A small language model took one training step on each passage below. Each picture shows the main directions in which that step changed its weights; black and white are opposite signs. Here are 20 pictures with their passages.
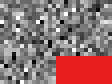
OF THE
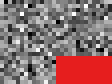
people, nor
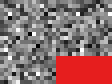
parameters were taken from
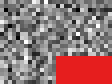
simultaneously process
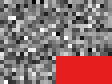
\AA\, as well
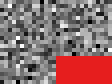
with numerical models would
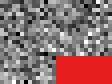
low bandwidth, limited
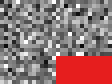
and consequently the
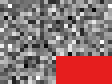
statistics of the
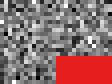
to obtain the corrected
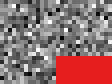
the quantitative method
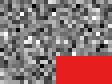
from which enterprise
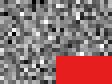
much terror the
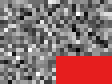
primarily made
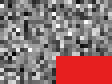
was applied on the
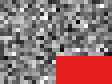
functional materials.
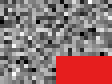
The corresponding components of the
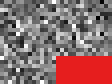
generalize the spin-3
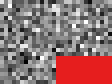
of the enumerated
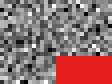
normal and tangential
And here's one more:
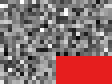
{\bibinfo {title}
